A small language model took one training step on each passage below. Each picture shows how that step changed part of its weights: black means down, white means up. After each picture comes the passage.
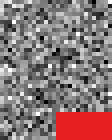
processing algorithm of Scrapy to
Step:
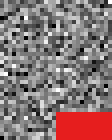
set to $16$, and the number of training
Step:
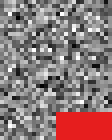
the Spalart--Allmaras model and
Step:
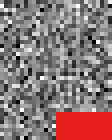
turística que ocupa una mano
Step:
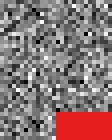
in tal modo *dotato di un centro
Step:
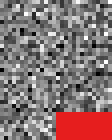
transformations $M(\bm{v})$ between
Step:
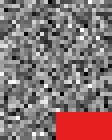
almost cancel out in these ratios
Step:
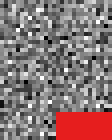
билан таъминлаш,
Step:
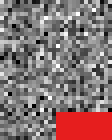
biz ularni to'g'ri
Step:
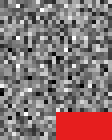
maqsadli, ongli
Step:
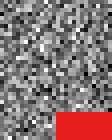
take into account the abundance evolution of
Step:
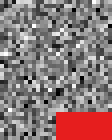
observations more challenging, it means that
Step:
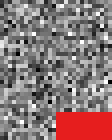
8-SON himoyaning
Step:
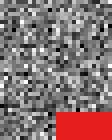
product of the same two Hilbert spaces
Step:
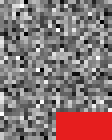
бухгалтерского учета
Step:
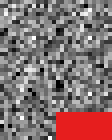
a lo largo del proceso de la
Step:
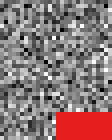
i}$. Following the initialization, there is
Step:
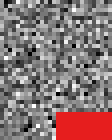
of the fitted upper temperature. Using the
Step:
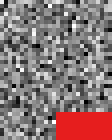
that participants had anticipated persisted
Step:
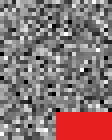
points as positions in a stream, and thus as
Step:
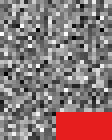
современные методы
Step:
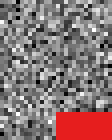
matrix $\xbf{ \sigma}_i$
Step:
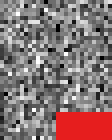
legislație din venitul
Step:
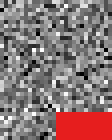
velocity, on the other hand, is positive as can
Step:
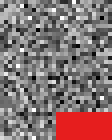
ushbu holat uchun qabul
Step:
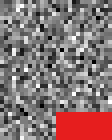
Smyrnakis, M.
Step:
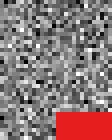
system. To the best of our knowledge, the
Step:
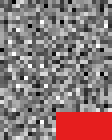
cloud polarization with respect to MOT beam
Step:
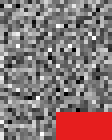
fost picătura de rouă
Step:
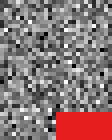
*Science and innovation*,
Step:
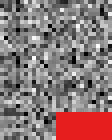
V. Ponce Ruiz,
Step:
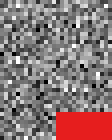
underlätta utbyte av
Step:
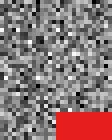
random helicity, as evidenced by
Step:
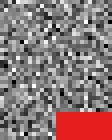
rate also changes, reflecting the
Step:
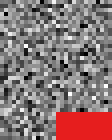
Discussion section, we revisit this
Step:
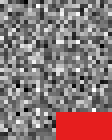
o tema que abordaria o
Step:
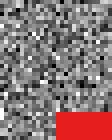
fomentar esa... ese tipo
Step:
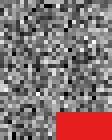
→ тип водного
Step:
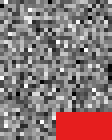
the gap, which should cause a very large
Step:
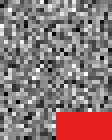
pastkilarida o'tadi.
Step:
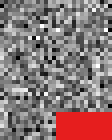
sifatida xizmat qiladi.
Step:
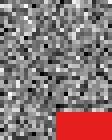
associated with population structure compared to independent rare
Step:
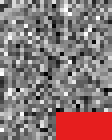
waren nicht üblich.⁶¹
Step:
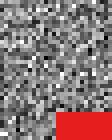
bajarilishi uning axloqiy
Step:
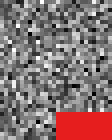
Flipped Classroom modelidan
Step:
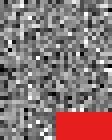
и объективного отражения в
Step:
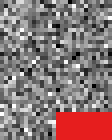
estimator $\hbtheta_n$, using
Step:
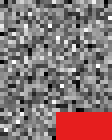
reported as a subject of interest for gas
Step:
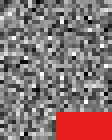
if decryption is not possible by the
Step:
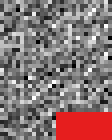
in Repositorien) Abteilung
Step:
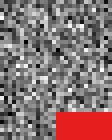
Right Ascension (J2000) \\
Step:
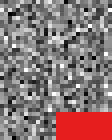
realizó previa observación participante, al
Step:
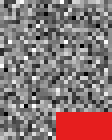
converted into the dependency of the
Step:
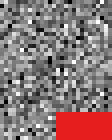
this gap in the requirements [16]. The
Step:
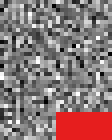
yang disebut dengan indikator
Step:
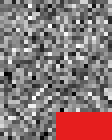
the roton minimum exists, is close
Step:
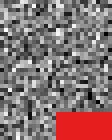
el diseño de determinados
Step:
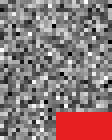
and channel fading, between camera
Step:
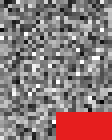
of LLMs. This optimizer allowed
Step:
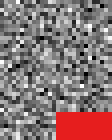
Figura 4 – Histórico
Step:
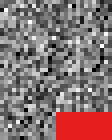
4 subitens. ¹⁴
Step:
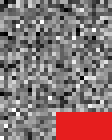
of \cref{fig:bridge}.
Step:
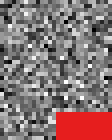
optimized renormalization scheme, introduced
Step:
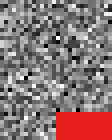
chiral magnetic current in equilibrium. To this
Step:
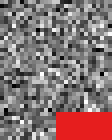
varying in complexity. A fairly
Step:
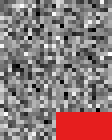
SILVA, S. O. P.;
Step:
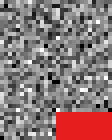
and the values reported from experiment in the
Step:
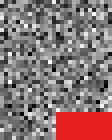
coordinate rescaling that effectively
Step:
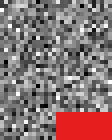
justifiable to focus on this most
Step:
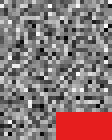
Н. Ҳасанов
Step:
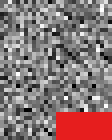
muhim rol o'ynaydi.
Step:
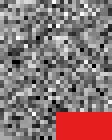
series \cite{Ruiz3e}.
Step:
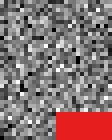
gold colloids by simply
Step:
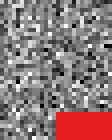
распределения времени
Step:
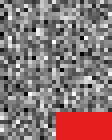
Urinovich K. A.,
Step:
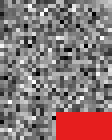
7. Harratov M.
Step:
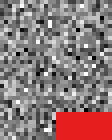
Ключевые слова:
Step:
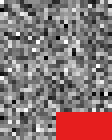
Ekspertlar kengashi:
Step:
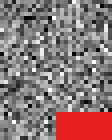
largest value where the cubic Rashba
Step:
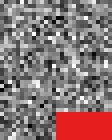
Netzwerke bilden. «Was
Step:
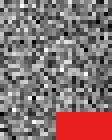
– odpowiednim,
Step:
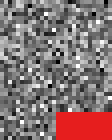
set of vortex images at each magnetic
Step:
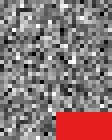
цвета, аромата,
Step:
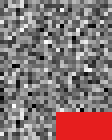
до формування професійної
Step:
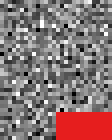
is that to have no more than second order field equations
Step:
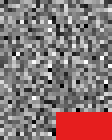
the usual description of the hadronic
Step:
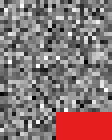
postures during dental care and that
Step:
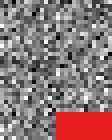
acknowledges partial funding from a
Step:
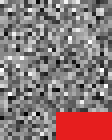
cariño y alimentar. - 2
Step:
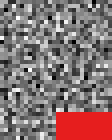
marginally coupled dust particles will radially
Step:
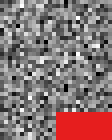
Ягупова та ін.
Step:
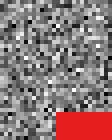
Selecting up-going tracks
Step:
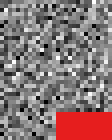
partagé pour le problème de
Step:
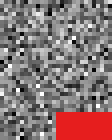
place of eq. (A.7)
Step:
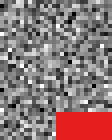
one reason mentioned by Cuk *et
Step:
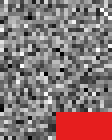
k=0 for a frictionless case.
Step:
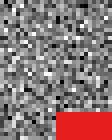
Ташкент, улица
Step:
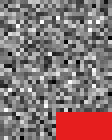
is (a unit times) the square of
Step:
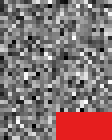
N, Taheri AT,
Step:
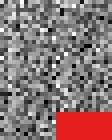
подход позволяет не
